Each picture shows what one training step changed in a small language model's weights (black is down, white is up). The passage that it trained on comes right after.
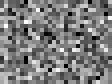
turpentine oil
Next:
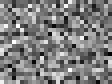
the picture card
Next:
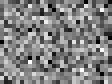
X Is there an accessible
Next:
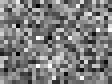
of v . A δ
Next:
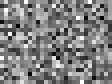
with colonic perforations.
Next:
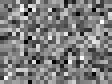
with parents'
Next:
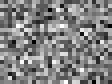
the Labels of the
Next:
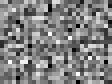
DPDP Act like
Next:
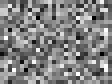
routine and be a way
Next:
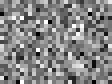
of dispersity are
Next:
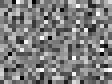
amount of monthly
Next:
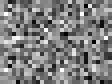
which would satisfy
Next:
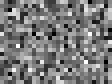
Linear velocity -
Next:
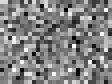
ROA for return on
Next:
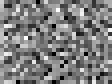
the difficulties of
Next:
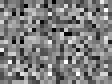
to regulate the browning
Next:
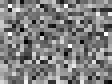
was started with an
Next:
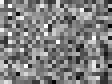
the new lattice points
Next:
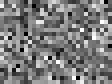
change in hematocrit
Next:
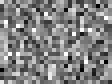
damage on her both
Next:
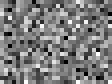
method is an extension of
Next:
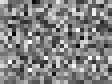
in room →
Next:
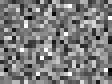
hazards, risks
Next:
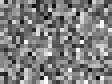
global signatures—A
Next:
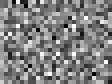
in different steps Water
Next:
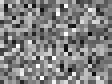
no statistically significant difference in
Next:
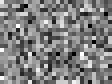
Petrovits et
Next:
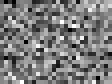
the Internet TESL
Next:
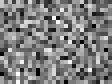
have written their work on
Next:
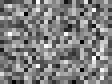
results. This allows to
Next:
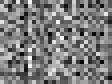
engineering, urban
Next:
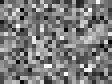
college and workplace
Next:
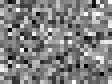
can be seen in the form
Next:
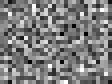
Nonetheless, the
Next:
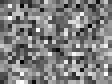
to governments, to investigate
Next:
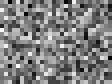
case, that is the distance
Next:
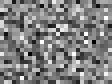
on the data side of the
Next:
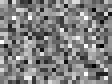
conventional tax policy
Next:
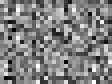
2024, landings on the
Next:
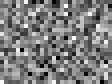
addition, he is able to
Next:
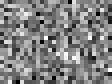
while “et” is the number
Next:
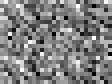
first row of the table
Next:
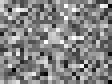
satisfaction at a
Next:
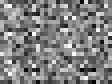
Analar quality. Other
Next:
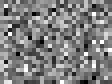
that the elasticity
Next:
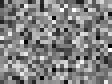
and transported to the
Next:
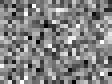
satisfy its corresponding
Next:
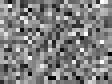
be removed. In
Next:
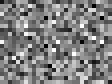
recommended guidelines
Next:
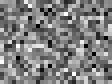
The extracts also showed more
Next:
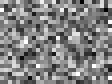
of 18 kg and the
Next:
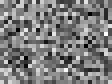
Rev Pathol*,
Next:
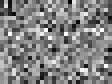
while 6.7% spent
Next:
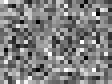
31 periods after treatment
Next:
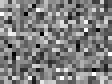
proposed a MAC layer
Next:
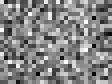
tasks to execute.
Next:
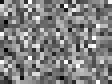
typically begin between
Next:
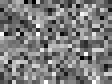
social anxiety,
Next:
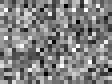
demand and sufficient
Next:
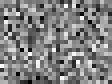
used to eliminate
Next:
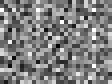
province Almutiri
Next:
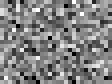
clusters, which can also
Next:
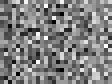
n/a n/a
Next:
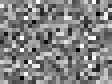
china also made energy
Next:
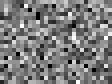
murders¹. The
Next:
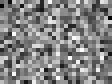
were sanded (Figure
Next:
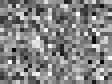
to clarify your
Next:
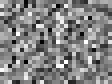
both sexes and in most
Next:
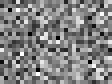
you can change your
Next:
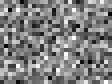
times and costs.
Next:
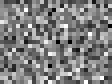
the proposed methodology, even for
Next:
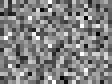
guide underwent face
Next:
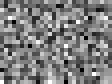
notes, at times
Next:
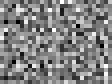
for human absorption in a
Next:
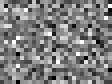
the reaction suggests that their
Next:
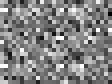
and opportunity in the
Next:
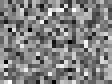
by the greed for the
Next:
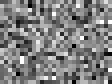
the number of enrolments
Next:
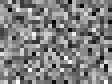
employment safety net
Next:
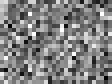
gante fadama
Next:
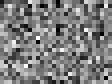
the ordinarily
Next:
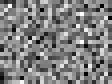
successfully use to
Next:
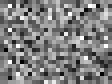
to be the preferred
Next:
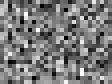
content: Utilizing
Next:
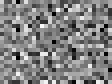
with PSS shown in
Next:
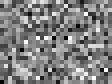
Give clear and specific
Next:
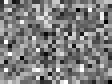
maps the burning
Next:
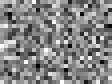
2- stabilization
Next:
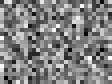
of water in fuel up
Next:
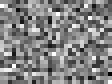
Maintaining price
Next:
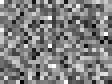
also points towards the group
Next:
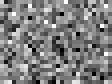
had the facilities for cold
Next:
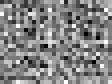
suitable way to achieve
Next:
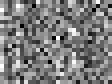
bankers. Review of
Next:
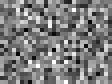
can cause a reversible
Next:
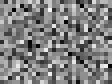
reasons. For one,
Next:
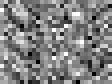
of the international world as
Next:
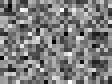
and consequent creation
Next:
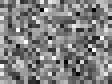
of improvement should be centered
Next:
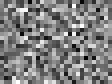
to identify insiders or
